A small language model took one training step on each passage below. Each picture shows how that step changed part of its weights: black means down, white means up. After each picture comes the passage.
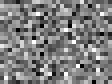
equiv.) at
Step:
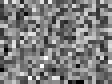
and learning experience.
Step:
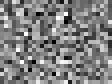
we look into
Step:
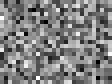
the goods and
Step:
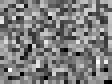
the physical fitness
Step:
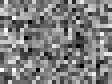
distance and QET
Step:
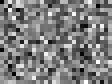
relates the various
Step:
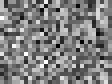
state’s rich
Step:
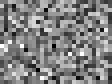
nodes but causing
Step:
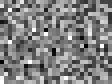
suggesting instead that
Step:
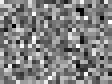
however no such events
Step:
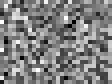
of the dot.
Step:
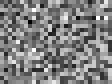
spacetime in the
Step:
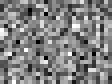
effect which means they
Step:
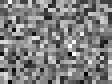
regulations and
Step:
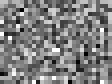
a study on
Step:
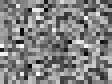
analytic signal
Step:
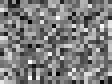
fixation in
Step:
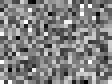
such similar mass?
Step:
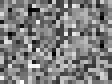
CT findings of the
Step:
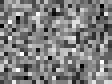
dimensional TTE
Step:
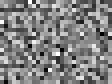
by absorption of blood
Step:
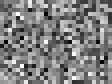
as function of
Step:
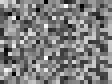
and previously has been
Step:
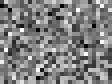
bin. The bar
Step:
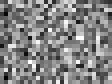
regional and international
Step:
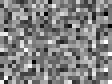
The most common of
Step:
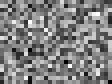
induced voltage was measured
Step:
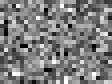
using solar energy.
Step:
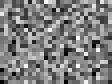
be reduced to a
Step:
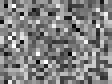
which lies the critical
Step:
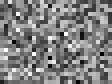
resolved by
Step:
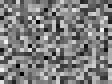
studies. Studies
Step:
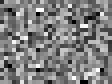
split into two
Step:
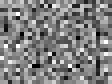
defined via the relations
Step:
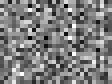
are. -
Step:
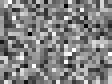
has a fixed capacity
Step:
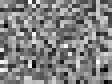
by the European Union
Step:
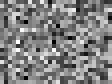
related to Hamiltonian
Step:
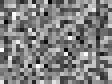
of Science and
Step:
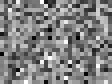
particular for given real
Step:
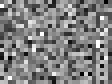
determination is not
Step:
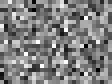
is caused by adaptation
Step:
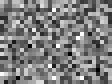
informed by,
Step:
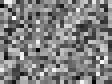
threshold. The
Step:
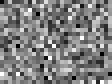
crossing time of
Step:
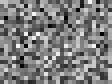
detector, the
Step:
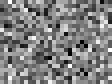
can be used with
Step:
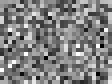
the human level.
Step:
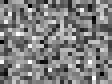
social, environmental,
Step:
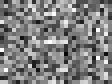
target global accuracy
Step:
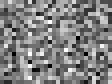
knowledge transfer to other
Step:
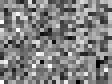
of confinement for the
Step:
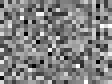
this model is set
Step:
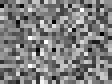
(such as
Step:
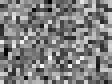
and for a discussion
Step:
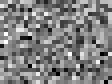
$i$ labels
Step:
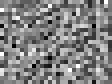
fermion systems: for
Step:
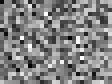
to a blade
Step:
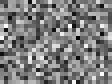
subsequently decreasing by
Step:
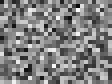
deployed to control
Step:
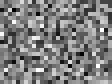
limits on the
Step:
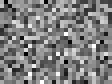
radial velocity of the
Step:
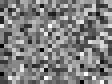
essentially the experimental
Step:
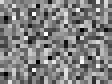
model, which has
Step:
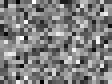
it comprehensively reflects
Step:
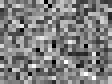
problematic situations without
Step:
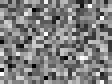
handling food
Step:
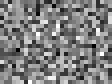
strain-rate has
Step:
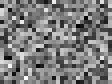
categories. The final
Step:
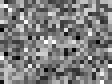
The mean alpha
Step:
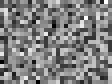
properties of the particles
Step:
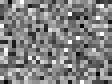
by Meir and
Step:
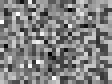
of the Indian
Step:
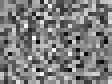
different dosages
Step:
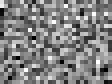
on the observed duration
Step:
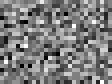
also allow significant
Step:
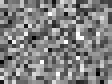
An exponential cutoff is
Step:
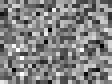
closely monitor
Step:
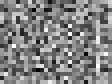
for the matrix dominated
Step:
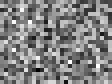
index for the
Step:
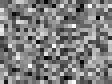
south. There
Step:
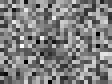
whereas this may have
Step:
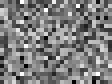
education. There are
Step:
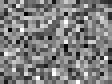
systematic comparison without
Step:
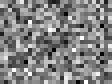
cross section measured by
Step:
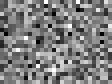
5 Ridge
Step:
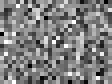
network thread to
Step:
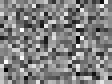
function) to compare
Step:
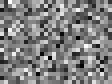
deterministic service
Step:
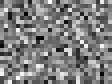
be explicitly agreed
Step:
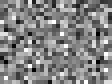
study The cell
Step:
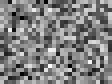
yields. The minimum
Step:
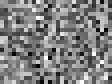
impact tests. Both
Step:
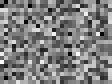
iii) more
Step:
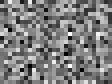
are of equal length
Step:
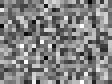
particles near the main
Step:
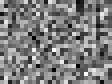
and separated 10%
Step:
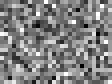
The results converge
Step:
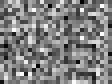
important role, our
